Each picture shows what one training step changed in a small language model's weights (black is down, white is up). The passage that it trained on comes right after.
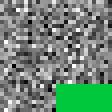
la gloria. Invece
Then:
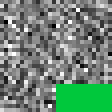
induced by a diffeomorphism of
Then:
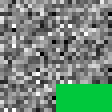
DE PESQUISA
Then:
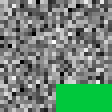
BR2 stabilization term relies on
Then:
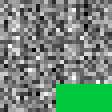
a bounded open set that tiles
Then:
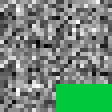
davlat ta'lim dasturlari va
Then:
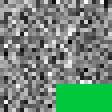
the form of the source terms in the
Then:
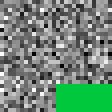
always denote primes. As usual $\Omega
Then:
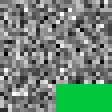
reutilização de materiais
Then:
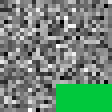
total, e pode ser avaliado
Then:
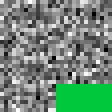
Goppa's estimate of mimimum
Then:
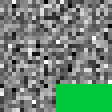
= 0, \forall i \in
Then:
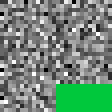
молоді як засоби
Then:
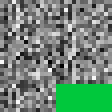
oldidan, yuqoridan bir
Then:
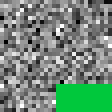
environmental problems, such as burning
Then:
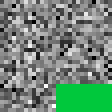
Duglas formulasidagi omillar
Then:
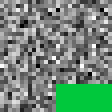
de pais que se veem diante
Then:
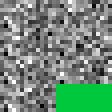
of a new type of evolution that we
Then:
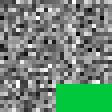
Ruin Probabilities,
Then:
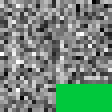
when $p$ is the normal density do
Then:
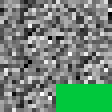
are isomorphic if and only if the following
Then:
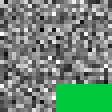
bilan almashtirilsa,
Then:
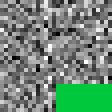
but as the other eigenvalues have negative real part
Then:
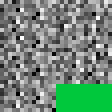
Аннотация Ушбу
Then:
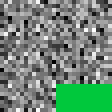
офіційна державна
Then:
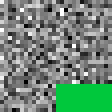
correspondência ou transformação?** Revista
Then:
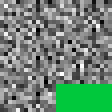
unipotent character sheaves,
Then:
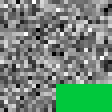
diagonal matrix. ∎ **Lemma
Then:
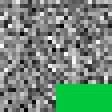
Realização de exames físicos
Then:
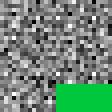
orden de ideas, no se trata
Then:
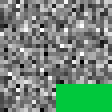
большом риске
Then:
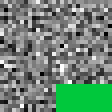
\alpha_1)$$ K décrit le
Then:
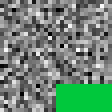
\R$ is convex if and only if
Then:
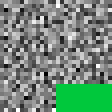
use more than just the leading-order
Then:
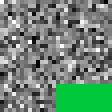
that $\alpha<\beta$. On the
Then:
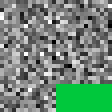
and Macdonald polynomials is further
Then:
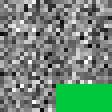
tortilgan va ularning mazmun
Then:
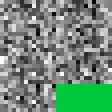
to differ from identity only on an
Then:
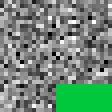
Let $f \in K(x)$
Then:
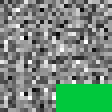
ilmiy, ommabop jurnal
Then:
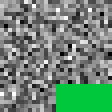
which the $\sigma_n(\nu)$
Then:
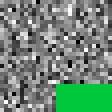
result is obvious. Thus the result holds when
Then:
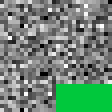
compensée par le maintien
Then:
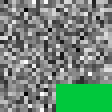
differentiable functions $\varphi$ such that
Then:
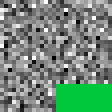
valoración con tres ítems
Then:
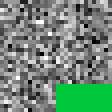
planes in $\bfR^3$
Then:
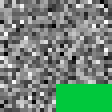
P)|\geq m-1$, by Lemma
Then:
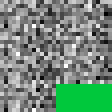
avea de rezultat
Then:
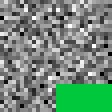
IPS bertujuan untuk
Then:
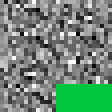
can check types and positions of other singular
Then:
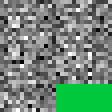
menghasilkan impuls
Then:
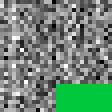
Hence, the claim follows by using the same
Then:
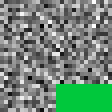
Ученик сам должен
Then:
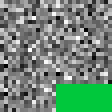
holds. Therefore, thanks to
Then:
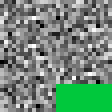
ambiente foi implementado para uso em
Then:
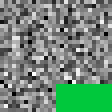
\eqref{cones} в
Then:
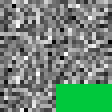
y valorar los resultados, así como
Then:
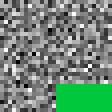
національної безпеки та
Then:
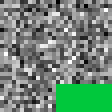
Moreover, for an $s$-number function
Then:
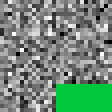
there exists a pseudodifferential
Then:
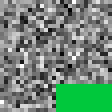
of the DM Editorial
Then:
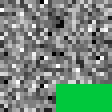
va novvoylarning o'z
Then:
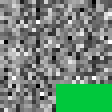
as in the univariate case. Note
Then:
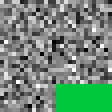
such that all elements of $xN$
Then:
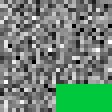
Let $\ass$ be an association scheme
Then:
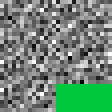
gelişme performans için
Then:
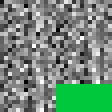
кожи с СД I
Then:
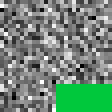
curves, (b) power coefficients, and
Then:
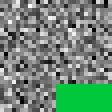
momentum and induction equations have been replaced by
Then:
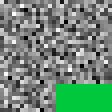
підсумовано здобутки
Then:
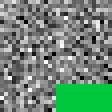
$\pi$. \end{proposition}
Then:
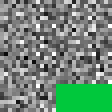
году стал капитан
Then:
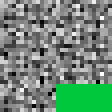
“сапёр танки”
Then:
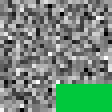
remoción de calor [1].
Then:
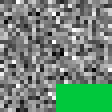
e passageiro da pressão
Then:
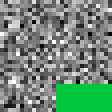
observar a situação da escola,
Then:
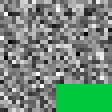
ISTAT. Le evidenze
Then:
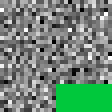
kichik doston salmoqli
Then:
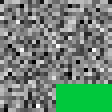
delas a representação das fases da
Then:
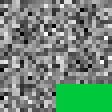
curves and their compositions with an inversion
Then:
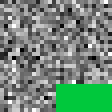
como o olhar (para além
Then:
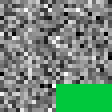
lato, al fine di
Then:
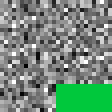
general theorems on the existence or uniqueness of
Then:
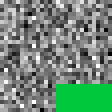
(*Київ*) Дослідження
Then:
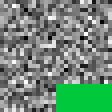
``quasifree" density operators on the
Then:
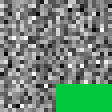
first introduce the set of lists
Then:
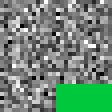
sido abrir atender a los
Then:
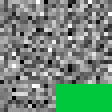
\quad (70)$$ *The computational
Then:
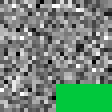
of nauwelijks
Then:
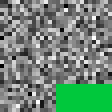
pueden aumentar la calidad de los
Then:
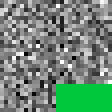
$q>1$ and they found that
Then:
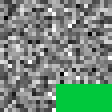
transport university, Tashkent,
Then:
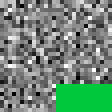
observe the states of these channels when
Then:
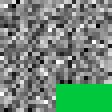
олиши исботланди.
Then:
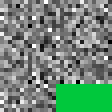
fomenta en el médico en
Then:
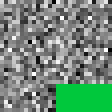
at time $t$ are to the right
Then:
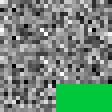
the action on~$X$ is proper.
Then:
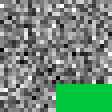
asosiy vositalardir.
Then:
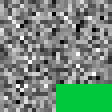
by shortening any suspended
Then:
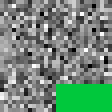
for energy levels $E+c$,
